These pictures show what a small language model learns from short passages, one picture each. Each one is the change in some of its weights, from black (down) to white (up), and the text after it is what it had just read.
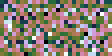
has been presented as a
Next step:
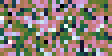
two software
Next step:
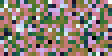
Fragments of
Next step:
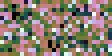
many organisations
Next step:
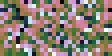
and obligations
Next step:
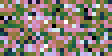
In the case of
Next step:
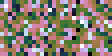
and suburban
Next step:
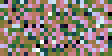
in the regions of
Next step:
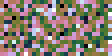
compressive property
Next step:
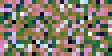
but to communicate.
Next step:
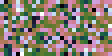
highlighted in
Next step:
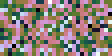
Xia, W.
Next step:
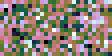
the significant inflation
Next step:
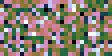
part of their process by
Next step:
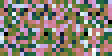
proposed a mechanism for
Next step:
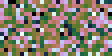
as a 439 function
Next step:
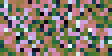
Syakir and
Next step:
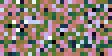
duration of the
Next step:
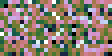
resin as per their
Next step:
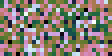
makes it possible
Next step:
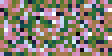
individuals) were also
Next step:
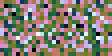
for Mean
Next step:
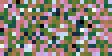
University with a wind
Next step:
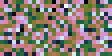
to the inoculation
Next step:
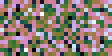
species Feeding
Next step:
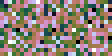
complex functions of the
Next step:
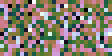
extrarenal factors such
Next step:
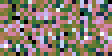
patients (70%) presented
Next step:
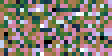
controllable process
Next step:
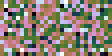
0.0 represents
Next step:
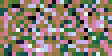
the English side
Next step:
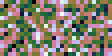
what is dynamics
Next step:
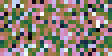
of weathering,
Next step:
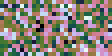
initial PG,
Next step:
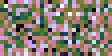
to inhibit
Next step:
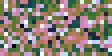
appears applicable
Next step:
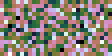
examined issue related
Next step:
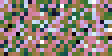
- designing the
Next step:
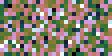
composite metric
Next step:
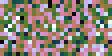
external sources
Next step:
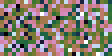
This is coming
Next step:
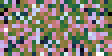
about how sad it
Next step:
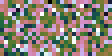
Tracts 1
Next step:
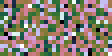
(A) and
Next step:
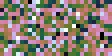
used today for
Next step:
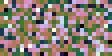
in group B decreased
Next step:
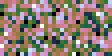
use for any material with
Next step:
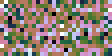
be discovered more
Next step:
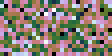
dataset as shown
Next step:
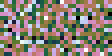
chronic conditions or
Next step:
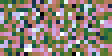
history, major
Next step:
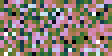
similarity. Two
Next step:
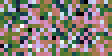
Although the
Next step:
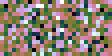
employees of
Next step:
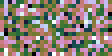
greater than
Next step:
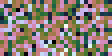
on leisure.
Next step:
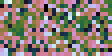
used to ensure that
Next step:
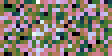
an important additive to
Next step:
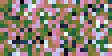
of surfaces that
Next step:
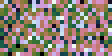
compares the
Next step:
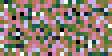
are needed.
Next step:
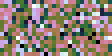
is carried into the
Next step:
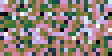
adapt to
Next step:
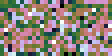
flexible than
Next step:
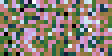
much my
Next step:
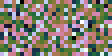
to identify and understand
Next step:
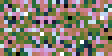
ranged from
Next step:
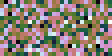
trainee. -
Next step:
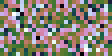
gift of
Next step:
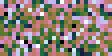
interacting with
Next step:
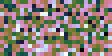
theories include the
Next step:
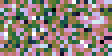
the student's knowledge
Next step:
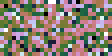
distribution of conducted production
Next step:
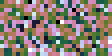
teams are
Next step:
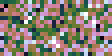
bears a
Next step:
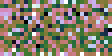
are not taken into
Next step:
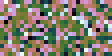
and care about it
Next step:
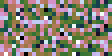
criteria for
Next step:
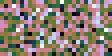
our foremost
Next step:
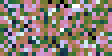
or SAMP
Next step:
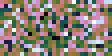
the new layer to
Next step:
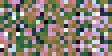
is required to
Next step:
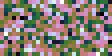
severe in about
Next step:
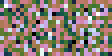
of them have similar
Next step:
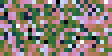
Nigeria it
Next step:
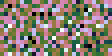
complication after
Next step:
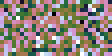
estimate shows a positive
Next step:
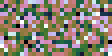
is limited literature
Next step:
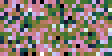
with varying
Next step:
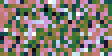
information; and to understand
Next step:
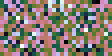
water, which was
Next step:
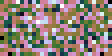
the vector of
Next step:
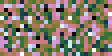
study aims to
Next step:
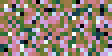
issue and operational
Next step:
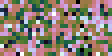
research works with
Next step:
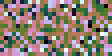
activity and resources may be
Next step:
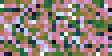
in molecular
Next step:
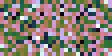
experience, which
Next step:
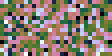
in the procedure)
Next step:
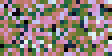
education- this is what
